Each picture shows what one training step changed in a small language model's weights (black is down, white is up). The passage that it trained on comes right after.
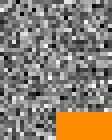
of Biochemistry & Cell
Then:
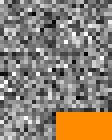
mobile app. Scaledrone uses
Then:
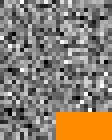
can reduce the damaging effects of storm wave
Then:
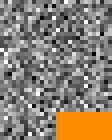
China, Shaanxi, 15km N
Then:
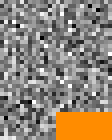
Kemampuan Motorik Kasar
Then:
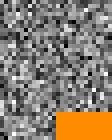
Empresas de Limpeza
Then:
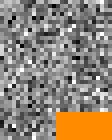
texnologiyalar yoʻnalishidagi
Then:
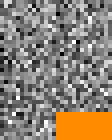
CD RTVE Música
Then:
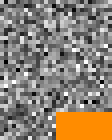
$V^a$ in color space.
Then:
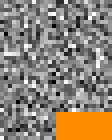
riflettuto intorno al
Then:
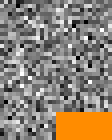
After 1 year of index surgery,
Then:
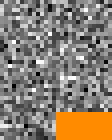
Croatia's support activities to encourage
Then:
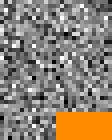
skills and instead focused on
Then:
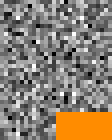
call for its conservation and sustainable use.
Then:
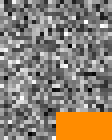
to a generally lazy evaluative style,
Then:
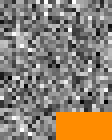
modes (QNMs). Here, we
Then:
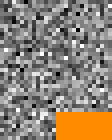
The figure shows that the spreadsheet is
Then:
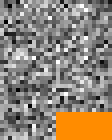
\wedge \gamma_{\mu_2 }
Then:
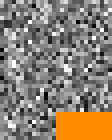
(5.8 million), this
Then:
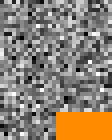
or to penetrate solid objects that
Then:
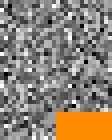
densities for Oxygen and
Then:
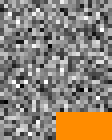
revestimento, as amostras
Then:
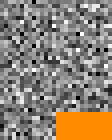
Khudobina O.F.,
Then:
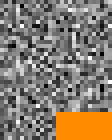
та правового регулювання.
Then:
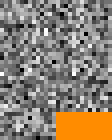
far. Support for more EU integration was
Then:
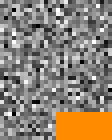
avoid discomfort, I tend to
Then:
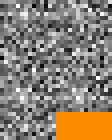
FITNESS N.P.
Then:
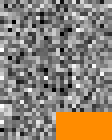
quality of personality, which is the result of reflecting
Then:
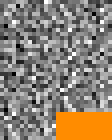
оёқ кийимларининг
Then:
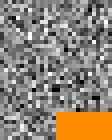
by the mechanical properties of metals, researchers
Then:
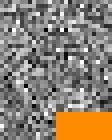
formas de apoyo y adaptándose
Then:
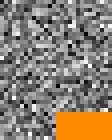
muammolar tahlil qilinadi.
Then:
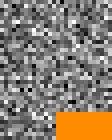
maqollarining semantikasiga
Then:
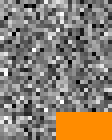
vaardigheden dat medewerkers
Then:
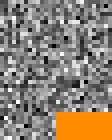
asar yaratishi lozim.
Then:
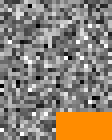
The degrees of freedom for five levels
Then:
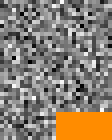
results for the adiabatically evolved states
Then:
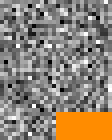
us to 2025 by the same source, and again we
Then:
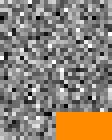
There is no consensus in the computer science
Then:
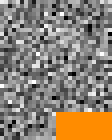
ma'lum bo'lgan umumiy
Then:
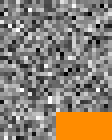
Европы заключили
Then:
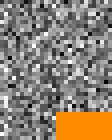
Kraemer, M.U.;
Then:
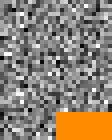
venous flow.^[70] A
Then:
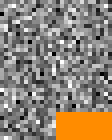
with Hermite polynomials
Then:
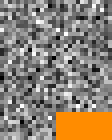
4A pada membrane UF dengan
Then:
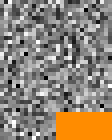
péssimas condições de trabalho,
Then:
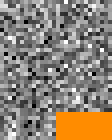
he had in 1684. That said, it
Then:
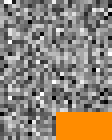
Pendidikan*. Bandung:
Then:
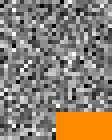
farming (Kelechi, et al
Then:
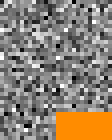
is reasonable to hypothesize that the
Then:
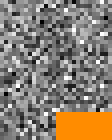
celle-ci se divisent en
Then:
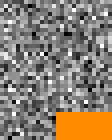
gaseous Ozone Cultivated media
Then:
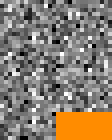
safe learning environment in public secondary schools in
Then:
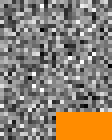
& Model & Dice Score$\uparrow$
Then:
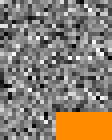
actual data (\textit{e.g.},
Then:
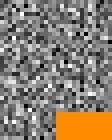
materiallar asosida xalqlarning
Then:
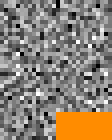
makes it easier to unambiguously
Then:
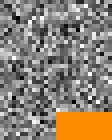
exactly how ``typical'' is defined.
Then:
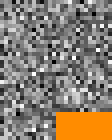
Rec. Enhancement & RSS
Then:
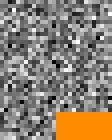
materiallar, ko'rgazmali
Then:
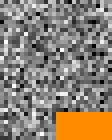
sets or from other reasons.
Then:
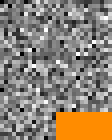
autismo (prototípico)
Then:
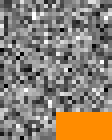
(AF) initially introduced in order to get
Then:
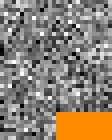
by museums. Notably, the
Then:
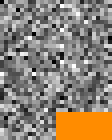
curves through adaptive optimizations,
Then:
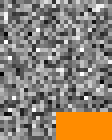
we assume that the player is
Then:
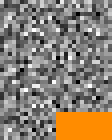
apărea și să fie
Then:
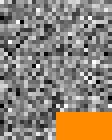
China and Japan, and the 12th
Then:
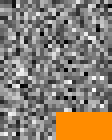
it in his personal, virtual
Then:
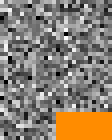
the customer . In the 21st
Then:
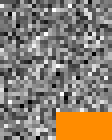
for specific therapeutic segments and take
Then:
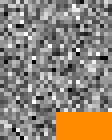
zero. The estimated sizes were computed as the
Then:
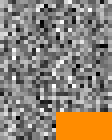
enfermagem em saúde mental
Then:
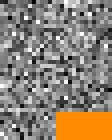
limited studies that examined its efficacy on a
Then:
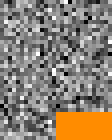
conchidem că orice tratament
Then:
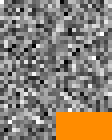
imbalances; - Stay on time for
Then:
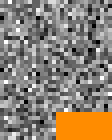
biological control programs in the area, while
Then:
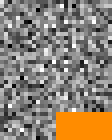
of the sliding mode control theory then we combine
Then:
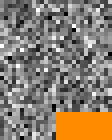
sentido estricto, a lo que se
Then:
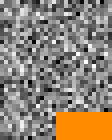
A. Moualdia, A.
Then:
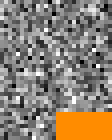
the seven more attractive foods for
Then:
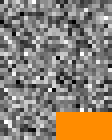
de cumpărare ale
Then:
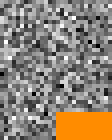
but only on coupling and temperature (as it would be the
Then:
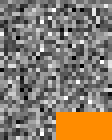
buzg'unchi g'oya va
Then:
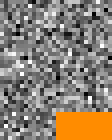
pelvic disease. Secondary
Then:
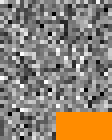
sodir bo‘layotganini
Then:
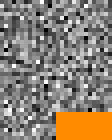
Отдельные латинские
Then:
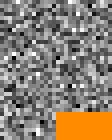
لتطبيق التحول
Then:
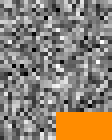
the Holy Spirit-for he had prior
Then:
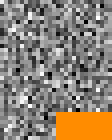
bo'lib, ularni saralab
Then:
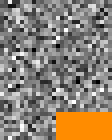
stage provides the mean of the N last measures,
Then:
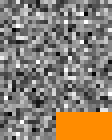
entre ellas hubo una que presentó
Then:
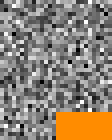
dilute as cells become larger following an
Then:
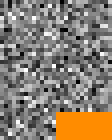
como una guía pedagógica compuesta por
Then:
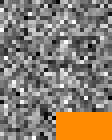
secara berkala dan mengambil
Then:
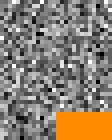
Akmeologik yondashuvlar asosida
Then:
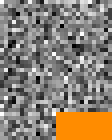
не могло негативным образом не
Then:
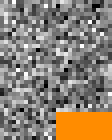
our approach. It is important to note that our approach on
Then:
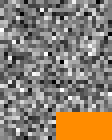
institution, preschool education, manual
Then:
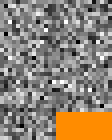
limit. }\end{flushleft}
